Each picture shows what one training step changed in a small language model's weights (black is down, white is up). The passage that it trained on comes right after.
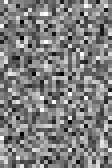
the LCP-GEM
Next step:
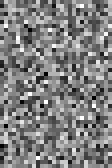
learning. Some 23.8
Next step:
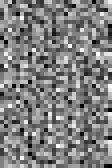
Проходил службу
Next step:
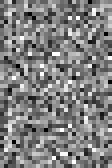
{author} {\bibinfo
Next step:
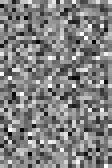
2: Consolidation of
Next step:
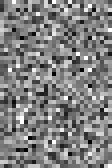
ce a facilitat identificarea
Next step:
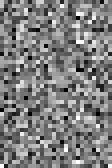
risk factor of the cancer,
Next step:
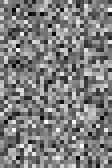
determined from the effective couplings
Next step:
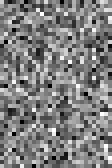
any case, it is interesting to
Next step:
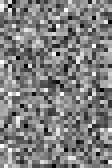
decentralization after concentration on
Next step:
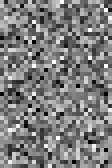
phenotypic approach?
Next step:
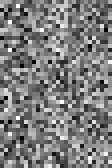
entire evidence collection process, not a
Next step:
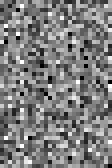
деятельности органов
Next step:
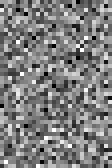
well as at dissemination
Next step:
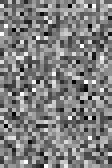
that macrophytes account for
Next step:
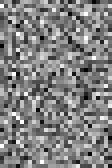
by unique Dirac cones
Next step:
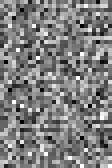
of the PNN output.
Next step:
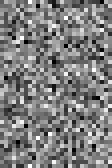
shows the calculated values of alpha
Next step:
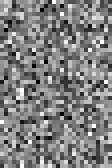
inovações tecnológicas como o
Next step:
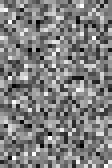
low-energy distribution of the
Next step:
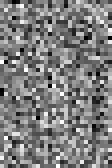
verbessern, die
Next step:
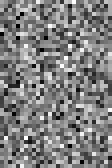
подумаем, какую
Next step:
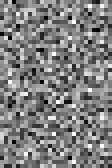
The Effect of Program
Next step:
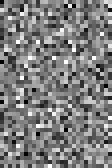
very fruitful in preparing
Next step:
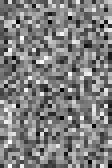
бўлган ишончнинг
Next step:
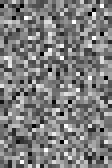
for developing the roadmap for
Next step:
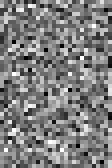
очевидным, что
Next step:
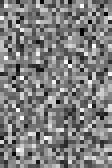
population A total of 108
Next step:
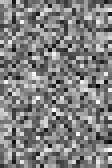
an ancient Roman
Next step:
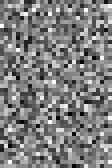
a radial optimization , which greatly
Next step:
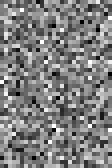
The coherent detector aligns these
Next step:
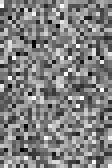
activities, runoff increases resulting in
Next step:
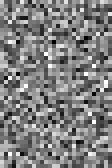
exponent is non-zero,
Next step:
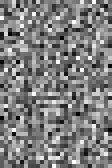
dots), which are their
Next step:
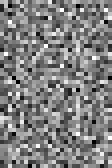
$X$, which will be
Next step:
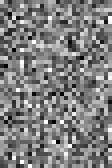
and performances, including the
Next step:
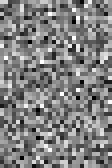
to Level-1 and
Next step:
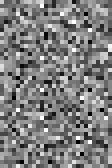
compreenda o mundo à sua
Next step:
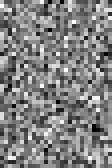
haga circular, en un
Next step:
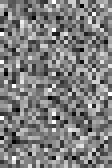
the physical significance of the mass formula
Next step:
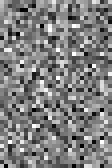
to a process which we defined as
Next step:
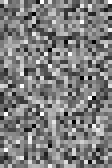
of milk production, duration
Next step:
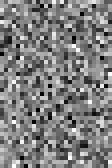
on health workforce regulation
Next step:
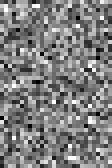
to the efficiency of maintenance
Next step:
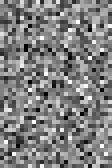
monster creating. But
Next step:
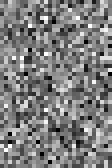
is strong evidence that the Sun
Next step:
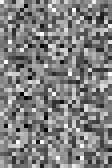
strongly supports the formation of molecular
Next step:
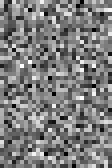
can have its benefits, though,
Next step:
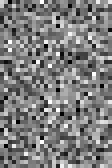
citizens, as an increasing
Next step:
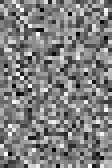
shaxsga doir
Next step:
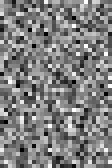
and executing it on a
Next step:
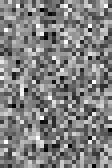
Cotas foi um movimento
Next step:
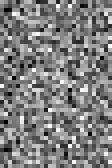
and anomalous components, respectively.
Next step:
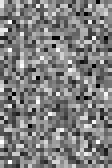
of time and link to the workshop
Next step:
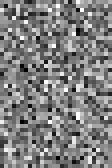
been gathered from a
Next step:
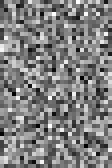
at CBS. Moreover,
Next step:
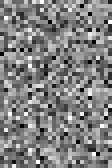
& Current Time.
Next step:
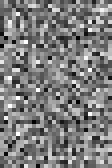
defining wrong strategies to maintain
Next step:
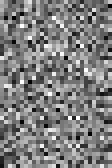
to reach fundamental sensitivities within
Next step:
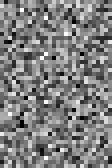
with increasing $T$. This behaviour
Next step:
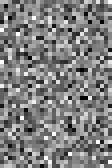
and not measurable. Since
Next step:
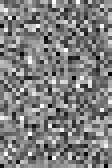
ensino híbrido
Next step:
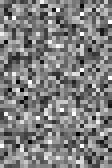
higher than the one used for the
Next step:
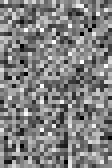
el tratamiento 1 (30%
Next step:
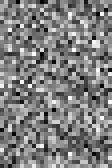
logarithmic divergences
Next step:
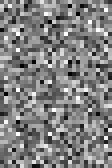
to a critical Casimir
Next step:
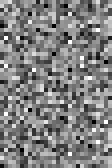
dapat disimpulkan bahwa
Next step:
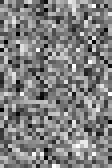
the bottom). The incident intensity
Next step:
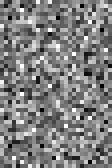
of the research shows that: -
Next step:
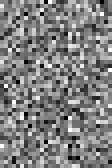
predicted to have maximum clump masses
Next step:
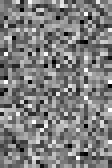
межі своєї
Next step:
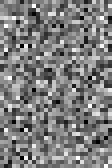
based on multilayers that
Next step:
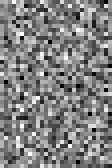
(24) is given as part
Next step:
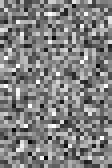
via cst and descending
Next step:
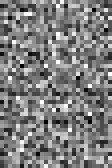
ou antagonizam os
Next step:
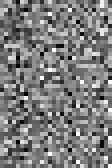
the INTERREG IV
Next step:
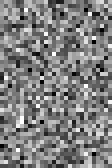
in both the juice and
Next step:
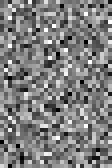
- Koivula MJ
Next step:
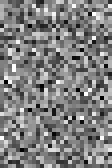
aqueous energy storage
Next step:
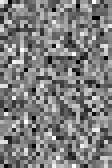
council, and the
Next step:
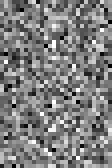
the other hand, sustainable natural
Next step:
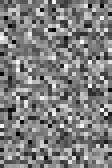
Arquitetura e
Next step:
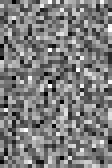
студент может либо
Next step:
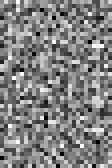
kepekaan mata
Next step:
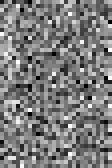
ephedrine comparing the
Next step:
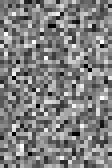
inequality signs are for
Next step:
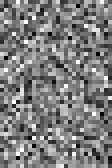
are very general, in that they
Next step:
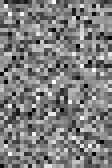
fast transience to the other stable
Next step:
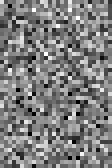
mm could be attributed to the
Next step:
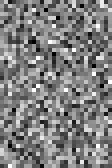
mixers. The resultant
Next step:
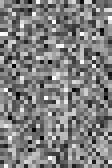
numerical modeling. The first,
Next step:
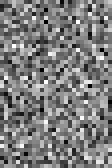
argues that the Center's
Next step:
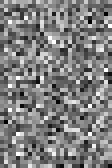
of Blockchain application in
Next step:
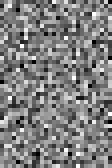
la plataforma promocional
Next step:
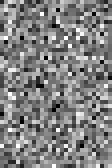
lengths is a limiting factor
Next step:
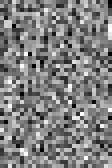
нотўғри ва
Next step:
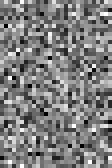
its saturation value to decay
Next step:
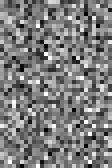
that the test scalar field we
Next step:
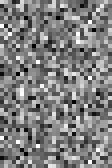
of quantification of experience
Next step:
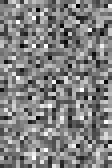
Riforma 1.1
